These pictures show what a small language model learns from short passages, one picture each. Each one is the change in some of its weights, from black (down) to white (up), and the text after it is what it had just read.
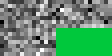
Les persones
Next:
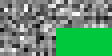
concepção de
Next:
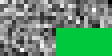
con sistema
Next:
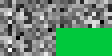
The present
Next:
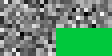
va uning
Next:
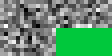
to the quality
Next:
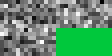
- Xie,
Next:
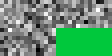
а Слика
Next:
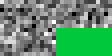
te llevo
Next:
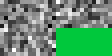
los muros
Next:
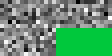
zullen op
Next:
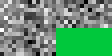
о новой
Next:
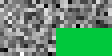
вышел на
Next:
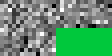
stimati e
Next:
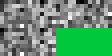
também podem
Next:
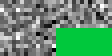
a maior
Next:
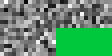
anni, si
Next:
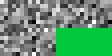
setor de
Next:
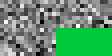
Bardi –
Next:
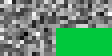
e Dantas
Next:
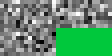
de modo a
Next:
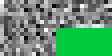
point de
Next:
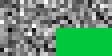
aún no
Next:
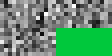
el ichida
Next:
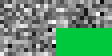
reform in
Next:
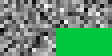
a criança
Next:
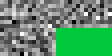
dos alunos
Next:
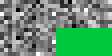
ello se
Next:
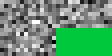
O termo,
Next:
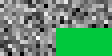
лиц при
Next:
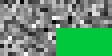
rollen of
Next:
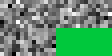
training of
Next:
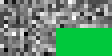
il controllo
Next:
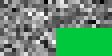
aniq va
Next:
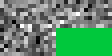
consciência de
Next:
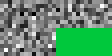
– eshik
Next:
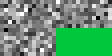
entre laicos y
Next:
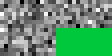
una red de
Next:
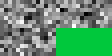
не только
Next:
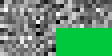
unter der
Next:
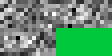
la primera está
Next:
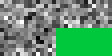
вже не
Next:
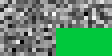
la resistencia
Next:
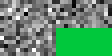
Bu holat
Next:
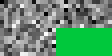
in vitro
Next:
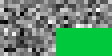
to prove his
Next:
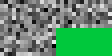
of alien
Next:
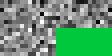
podem vir
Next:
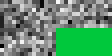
contrato para
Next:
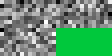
política da
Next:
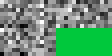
die LP
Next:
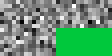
en ce qui
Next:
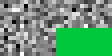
Ensino e
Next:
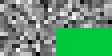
Y., Ding
